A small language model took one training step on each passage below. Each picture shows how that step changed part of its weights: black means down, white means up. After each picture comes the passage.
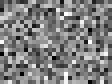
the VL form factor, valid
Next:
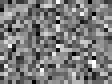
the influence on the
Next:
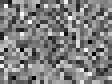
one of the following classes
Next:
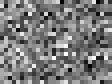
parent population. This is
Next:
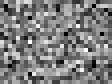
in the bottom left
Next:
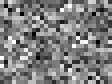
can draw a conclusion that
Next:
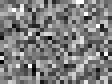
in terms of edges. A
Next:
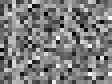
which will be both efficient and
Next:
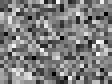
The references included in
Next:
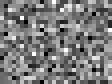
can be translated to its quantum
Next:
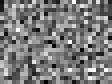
and $A^0$ is
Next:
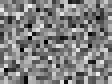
which the time-averaged
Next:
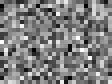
in the previous subsection, the
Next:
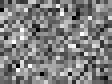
the mode that this state has been
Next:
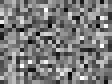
instance, in the matrix
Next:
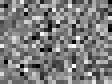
knowledge base in the
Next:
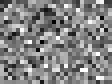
are not negligible
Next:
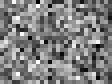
decay rate $\gamma$.)}
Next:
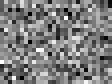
both (crackle and
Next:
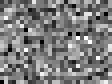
is described by two points, one
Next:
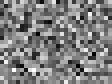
the insulating phase of
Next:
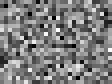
Kerr metric belongs to
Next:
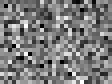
hybrid radio systems are
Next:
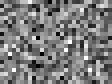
the outflow with the
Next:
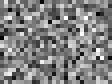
announce the detection of
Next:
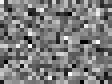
bulk oriented samples
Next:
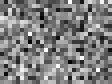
represented by the solid line.}
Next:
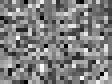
$i \leftarrow i +
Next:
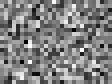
\subsection{Finite State
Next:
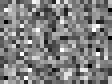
may be achieved
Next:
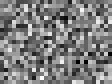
Assuming quarks
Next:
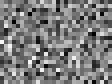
and the compression ratios of
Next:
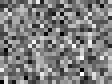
more complicated computations, but
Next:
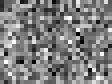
$z$. This leads to
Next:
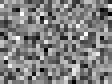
improve document ranking.
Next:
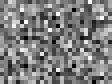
section, a positive value of
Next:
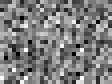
33\% capacity due to
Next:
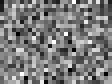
and $N_P$ are
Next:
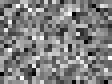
as ``brain noise''. To
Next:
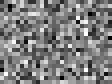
of tension $f$ with
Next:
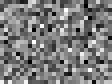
sources is much smaller
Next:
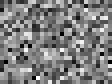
the original covariance
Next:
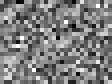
the top one. For a base
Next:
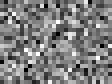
Note~4. The
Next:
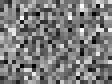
of a broad range of
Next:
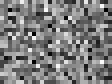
via quantile estimates of
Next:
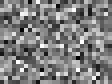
text highlighting, and
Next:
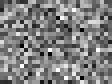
the Higgs sector.
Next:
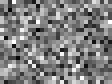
all the keys that lie within
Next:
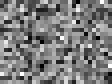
obtained do not shows the behavior
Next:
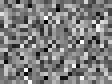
50 mTorr, an
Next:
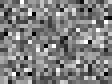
x ;z ,\bar
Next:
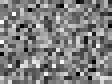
maximize the induced flow,
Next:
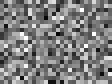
we introduce a novel
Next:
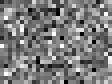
is from our theoretical
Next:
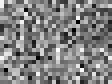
of the parameter space presented. The
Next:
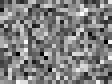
the Gaussian process along the
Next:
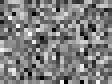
the presence of the Fermi
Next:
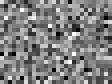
Let us, finally,
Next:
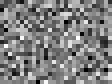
a function of their gas
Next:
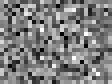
left to bottom
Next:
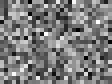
synapses and
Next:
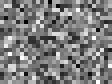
is usually higher than that in
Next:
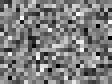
of the IDE models is more
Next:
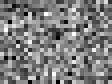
MF, }\tabularnewline &
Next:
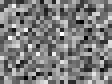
calculated using these statistics
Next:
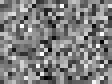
that the response of
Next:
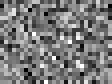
with the input $s$, there
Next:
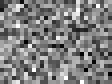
GPU. Having
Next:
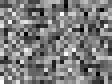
thermal noise at room temperature can
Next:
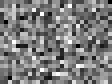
model but should be applicable for any
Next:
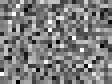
on so-called {\it
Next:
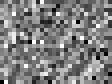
6, we simply use the
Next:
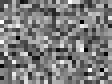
$\epsilon$ is small, as
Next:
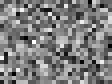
as in GR, the particle number
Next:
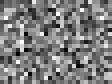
is, e.g., used in
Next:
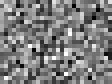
conditional entropy indicating
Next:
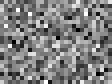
different kinds of rank
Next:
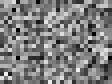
the particle induced stress
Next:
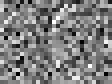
fPEPS to
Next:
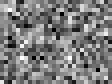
a sizeable gluonic
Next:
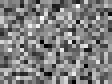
an additional calculation. Note
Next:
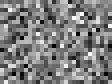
atacuri pasive
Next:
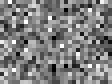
from very small amplitude
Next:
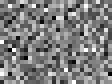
post-selection, then
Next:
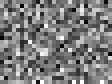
0$, we have mixing and
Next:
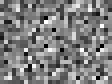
+ 31 k} \partial T
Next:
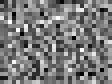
for TSLR and
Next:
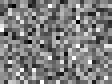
of possible positions of strings
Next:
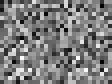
and the phase boundaries. The
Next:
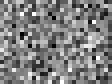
while outside they simply
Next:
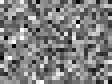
seen that the results are not
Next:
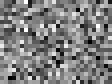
measuring Overhauser
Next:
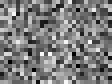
structure with a radius of about
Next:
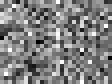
Our proposed model is also compared
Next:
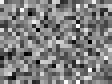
to the number of eigen
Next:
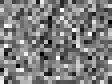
dynamics of supply networks are
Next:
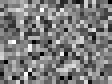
layers -- just the inverse
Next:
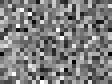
review of traditional
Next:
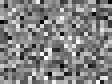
method published
